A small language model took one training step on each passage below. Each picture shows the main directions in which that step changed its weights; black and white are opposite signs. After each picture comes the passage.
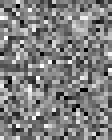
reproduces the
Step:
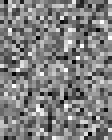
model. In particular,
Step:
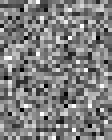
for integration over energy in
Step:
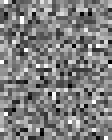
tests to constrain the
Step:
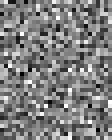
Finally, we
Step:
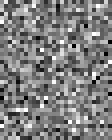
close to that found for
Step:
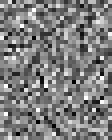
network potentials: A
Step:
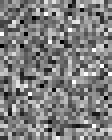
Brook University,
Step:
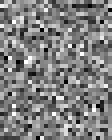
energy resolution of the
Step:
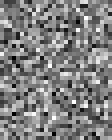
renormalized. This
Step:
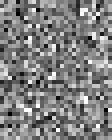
to Zbigniew
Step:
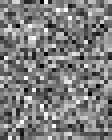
scalar field $\Phi$
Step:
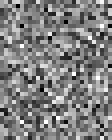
flattened in the
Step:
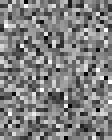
emergence of the
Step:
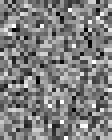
theories which predict
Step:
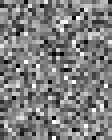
state exhibits
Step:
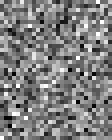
regular observations.
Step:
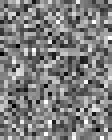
would recommend
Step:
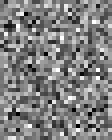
denote derivation with
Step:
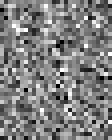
a function $\w$ on
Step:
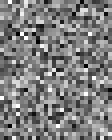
Homogeneous and
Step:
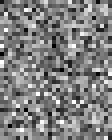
not all spin-structure
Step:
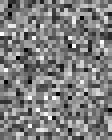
bandwidth, are considered
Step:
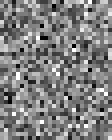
guess into the system
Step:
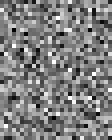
constraints, respectively.
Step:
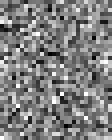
to the red sample and
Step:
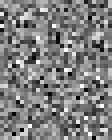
that the connection of the
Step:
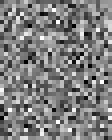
then transferred to a
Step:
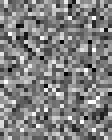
MIT Press,
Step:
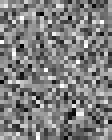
quantum states on demand that
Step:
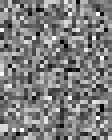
i.e.} the
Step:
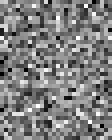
are mapped to
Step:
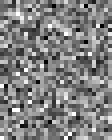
Catalana de
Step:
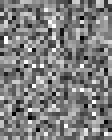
an interval is
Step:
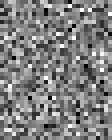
quantified the linear fit
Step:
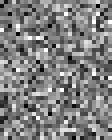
relative parallax
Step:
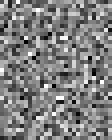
inactive for the
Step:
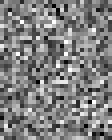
health service
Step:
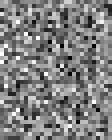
and according to the
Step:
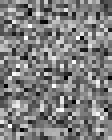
image we had to
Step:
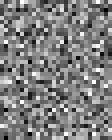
J/g, over two
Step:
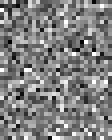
value by a factor of
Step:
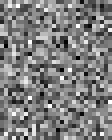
on the same dataset with
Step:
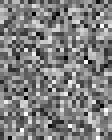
diagrams were
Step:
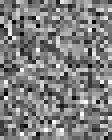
approach, the kind of
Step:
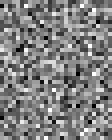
or DESI
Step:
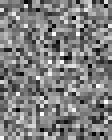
non-gravitational energy
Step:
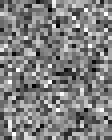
the case of a pore
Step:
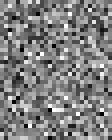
terminator at a
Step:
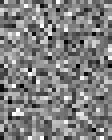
are more quenched
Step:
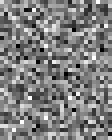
not scale with $\lambda$
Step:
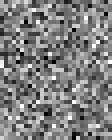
place may contain
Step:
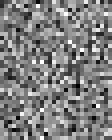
with the theoretical
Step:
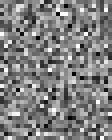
be calibrated
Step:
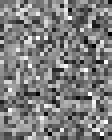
Torner L,
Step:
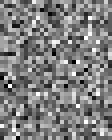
a total derivative and
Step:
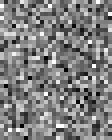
configuration parameters for
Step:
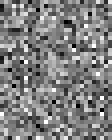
denser grid in
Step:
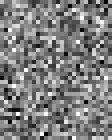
vectors of observations of
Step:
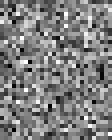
of $\sigma$ and
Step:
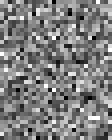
streak aperture
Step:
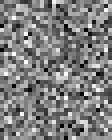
the isotropic
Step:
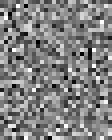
with the aid of the
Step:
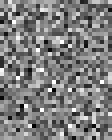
of multiple states with
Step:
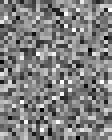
of optomechanical
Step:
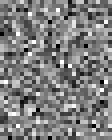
the dislocation
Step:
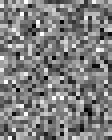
can approximate the initial
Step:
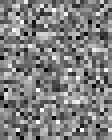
should target the
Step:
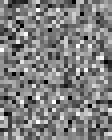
and proper motion. It
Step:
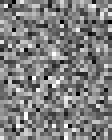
is the orbital
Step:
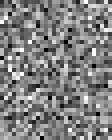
the mass of the binary
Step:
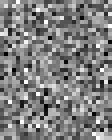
surface reactions will show
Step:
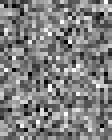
effective interactions are well
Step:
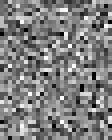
experimental results have also
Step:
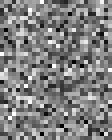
Kelvin mechanism
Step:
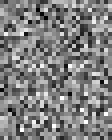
atom is embedded
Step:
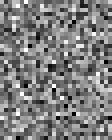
will be discussed in
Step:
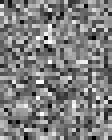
\oplus m_B
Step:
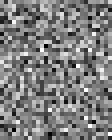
of $\theta$ to
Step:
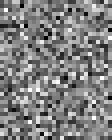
a 2D BEV
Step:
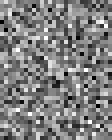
regions, but the
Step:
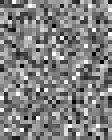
is clear that the
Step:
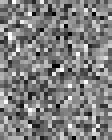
kinks with T =
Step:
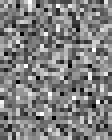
Furthermore, we
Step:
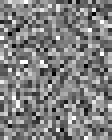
distinct and higher period
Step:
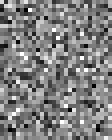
to now we have
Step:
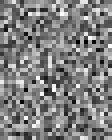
D. Hsieh
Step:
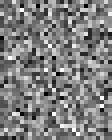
clearly in the
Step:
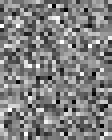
horizon in the
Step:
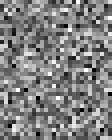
rapid, leading
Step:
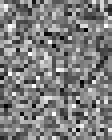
for the number densities
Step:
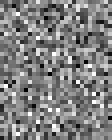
true channels and
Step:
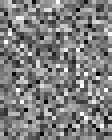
under test. The analysis of
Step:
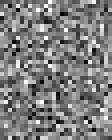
\atop m_{\rm
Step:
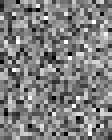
between these fields overlap
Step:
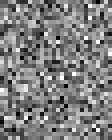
1 and $L$. These
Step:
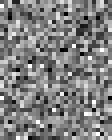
modelling indicates that
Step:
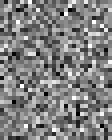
the electronic bands at
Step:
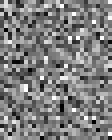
observable $Q$ with
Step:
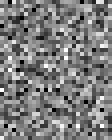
matrix of a given network.
